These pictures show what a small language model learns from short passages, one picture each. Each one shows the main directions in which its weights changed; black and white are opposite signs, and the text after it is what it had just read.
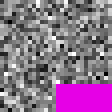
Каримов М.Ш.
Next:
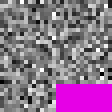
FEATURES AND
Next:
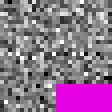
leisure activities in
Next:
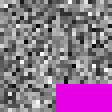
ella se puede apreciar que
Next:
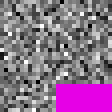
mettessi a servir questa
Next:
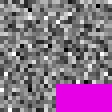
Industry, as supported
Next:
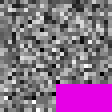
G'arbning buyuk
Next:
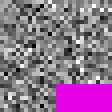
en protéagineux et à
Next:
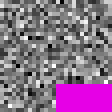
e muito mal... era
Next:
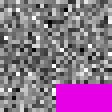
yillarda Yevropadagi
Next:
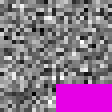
розв'язанні сучасних
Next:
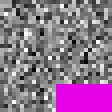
pedagogik faoliyatga yangiliklar
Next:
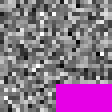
QUATRO OU MAIS
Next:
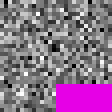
виробів (Київ,
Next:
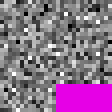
(Organisation for Economic
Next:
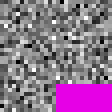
Sebuah uji coba
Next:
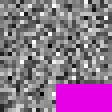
pentru a face față
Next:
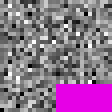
a los cliente. La primera
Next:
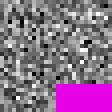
einen Zeitraum vom
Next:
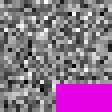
riflessione sulla natura
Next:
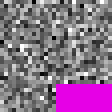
- CRC Press,
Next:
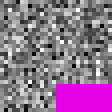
de este continente. La educación
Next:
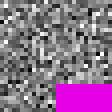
соціальний порядок
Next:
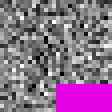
making variations, taking into
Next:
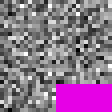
who face high
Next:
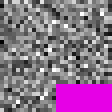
характеру і поведінки
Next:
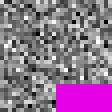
luces interiores.
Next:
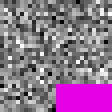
qadriyatlarga hurmat
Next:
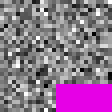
interés de la ciudadanía
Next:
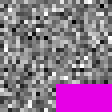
pierwszym roku.
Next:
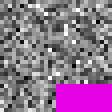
fortalece la resistencia al
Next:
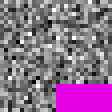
and scriptural Islam.
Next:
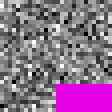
11. Menter T. et
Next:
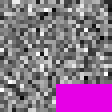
realizada pelo professor assim como suas
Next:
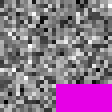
mempermudah manajer dalam
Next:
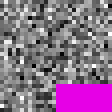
Para mais informações sobre as transformações
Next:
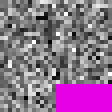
1 1 Forquilha C N
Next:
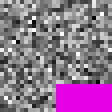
davri san'ati nafaqat
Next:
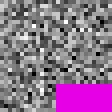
Abstract. The article
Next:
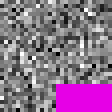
a caridade, especialmente nos
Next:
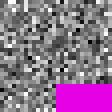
расчета определения и
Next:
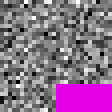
тимусе в ответ на
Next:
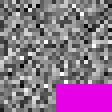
using a conversion factor of
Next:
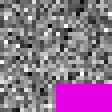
вызывает разночтение
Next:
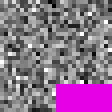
diálogo con diversas fuentes
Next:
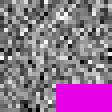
bir xil fikrlash
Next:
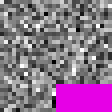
manière la collecte,
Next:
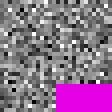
тексту. Сучасна
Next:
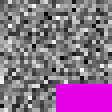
тому, что при её
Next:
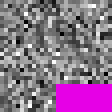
disastri ambientali. Il
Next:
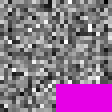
обучения обычно
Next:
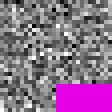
barqarorligiga ta'sir
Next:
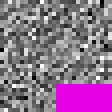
суспільною стратою,
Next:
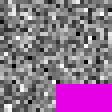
відповідальності, пільгових
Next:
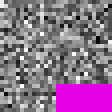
Plazo de Conservación El
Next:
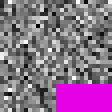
asosida bo'lajak pedagoglarni
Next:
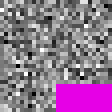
confrontés les interprètes
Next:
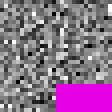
etdi. Ushbu Qonun
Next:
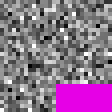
este dictamen previo y
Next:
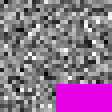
Pajonal y, al oeste
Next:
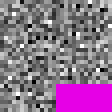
bulmuştur. (Chen
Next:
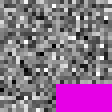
anunciado, el corpus
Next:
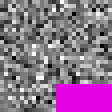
média, cerca de 500
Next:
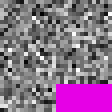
5. Halaman login
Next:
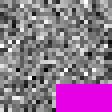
moslashtirilgan mustaqil
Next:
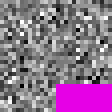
ou Espagne). Il est
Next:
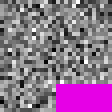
- kommunikativ aloqani
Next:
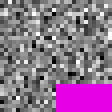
FARIAS, Fatima
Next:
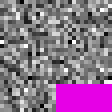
previstos até então.
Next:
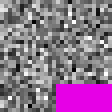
gazlarning tarqalishi yoki
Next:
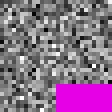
Surgeons managing
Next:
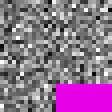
в особых условиях //
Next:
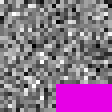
os alunos voltaram as
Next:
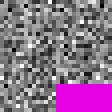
можливі заходи обмеження
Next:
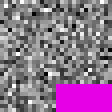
ва фойдаланиладиган
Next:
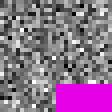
بودن و کلیت
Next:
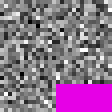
ini adalah dimana kita
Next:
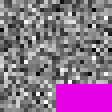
y redes. Modalidad 4.
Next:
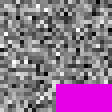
Bilvosita talablar
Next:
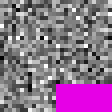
beberapa tantangan yang
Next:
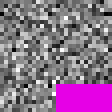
olingan kreditlar
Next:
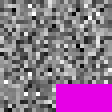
del tipo de cambio y
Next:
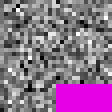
(parece que por no
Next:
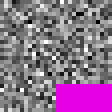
Effets d'un usage
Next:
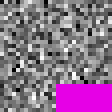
entretanto, visto que
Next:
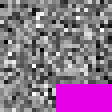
соціальний статус,
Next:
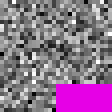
a cărților
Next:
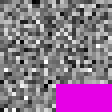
curso da doença. A
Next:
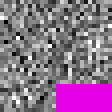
achar que vamos ver
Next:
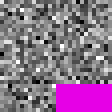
kelish mumkinki, konsept
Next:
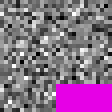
an'anaviy vositalari,
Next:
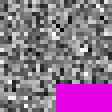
derechos. Por lo tanto,
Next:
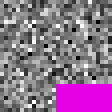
Auswahl aufgenommen wurden
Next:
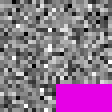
яка також зазнає
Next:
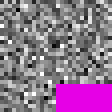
e de estilo de vida
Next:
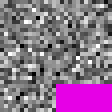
evidências para os cuidados do
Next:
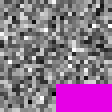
oran, örgütsel
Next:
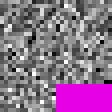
contornos, además de los
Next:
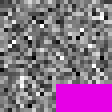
yuqori reytingga
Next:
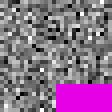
argumentos para situar al
